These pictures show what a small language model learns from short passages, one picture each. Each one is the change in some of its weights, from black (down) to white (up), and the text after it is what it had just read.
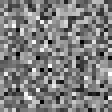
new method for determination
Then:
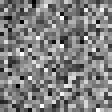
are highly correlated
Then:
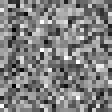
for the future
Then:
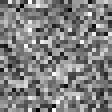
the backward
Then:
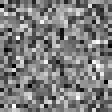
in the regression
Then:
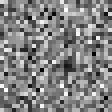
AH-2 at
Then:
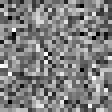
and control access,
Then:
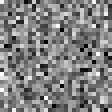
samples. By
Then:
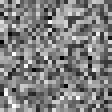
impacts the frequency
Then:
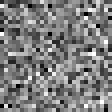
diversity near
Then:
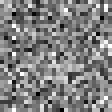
after evacuation
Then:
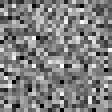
and health care
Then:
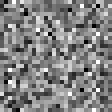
Almost by
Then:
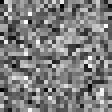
theoretical insight
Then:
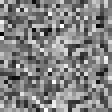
trusted as we
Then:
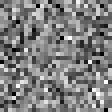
in the early
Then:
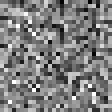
survey research
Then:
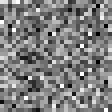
kept while
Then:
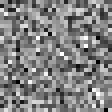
in teaching for
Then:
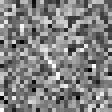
to the efficiency
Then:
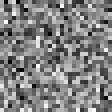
leads to the
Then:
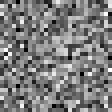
i.e. the
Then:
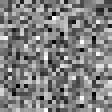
is not only technically
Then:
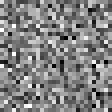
done in this
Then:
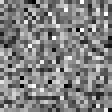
from Filters
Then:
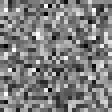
The simulated
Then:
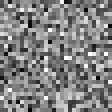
of the CM
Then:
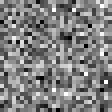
\nonumber \\ & &
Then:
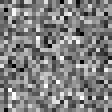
first make the change
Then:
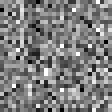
\times 20$, see
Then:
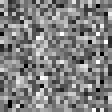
the radio and
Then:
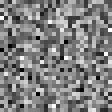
examples of the
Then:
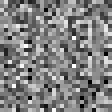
treatment of
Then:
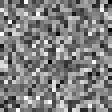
analysis. The work
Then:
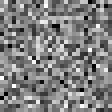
and move the
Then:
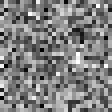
limitation on what
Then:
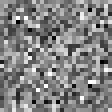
now ready
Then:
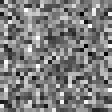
Chemistry under
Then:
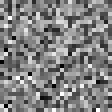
they are unable to
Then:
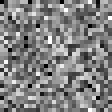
current multiscale
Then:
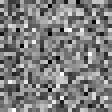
the main result of this
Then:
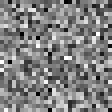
of importance. The
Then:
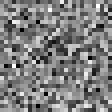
programs of the
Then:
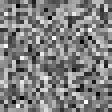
reference to the
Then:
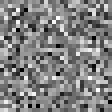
even the organs of
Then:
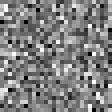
l + p - i
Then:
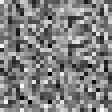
fitted to the
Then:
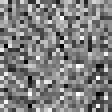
with a clear
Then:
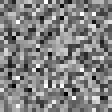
come from previous models
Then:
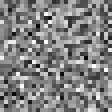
interactions within the
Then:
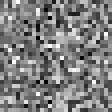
boundary (left
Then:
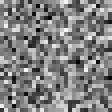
partner should provide a
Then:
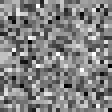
of GenAI
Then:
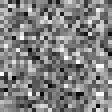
for a measure of
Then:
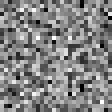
images of particles
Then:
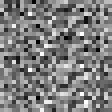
particular, the ratio
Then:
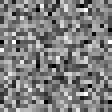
era. This
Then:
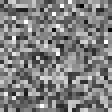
as a predictor
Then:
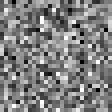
1$ meter
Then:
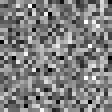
the referral,
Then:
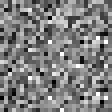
then yields the
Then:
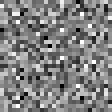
lower bounds of the
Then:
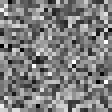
data and quality
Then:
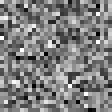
powder, the
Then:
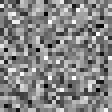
centered at the
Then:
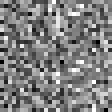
(in absence
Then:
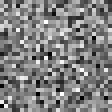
was used to find out
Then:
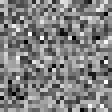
the PO, the
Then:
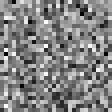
Introducing two
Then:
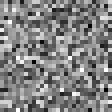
Research Article
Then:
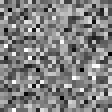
throughout this paper,
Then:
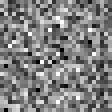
the global
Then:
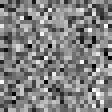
in the experiment is
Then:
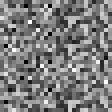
Q phase (the
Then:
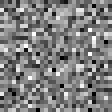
of the standard strategies
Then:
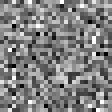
or edema.
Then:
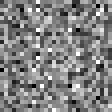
transformed into
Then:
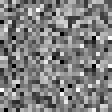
have taken the
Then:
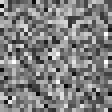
on oscillation
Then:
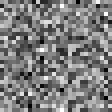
as a way of
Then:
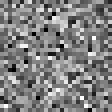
is crucial
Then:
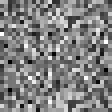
the magnetic field near
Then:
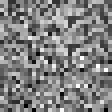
the fraction of
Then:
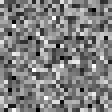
this equation, electrons
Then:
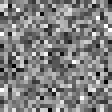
performance. In the
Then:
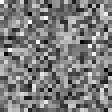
Questions 1.
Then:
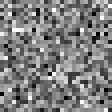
simpler than
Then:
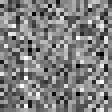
one of the first
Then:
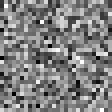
equal frequency of one
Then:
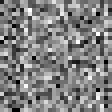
implemented by locally
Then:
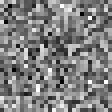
50 pixels
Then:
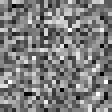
obtain a simple
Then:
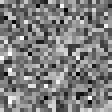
scope indicated
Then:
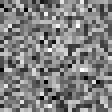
can be seen as
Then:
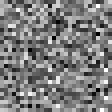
Duration of
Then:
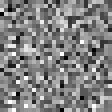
both academic
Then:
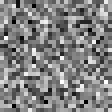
us to significantly
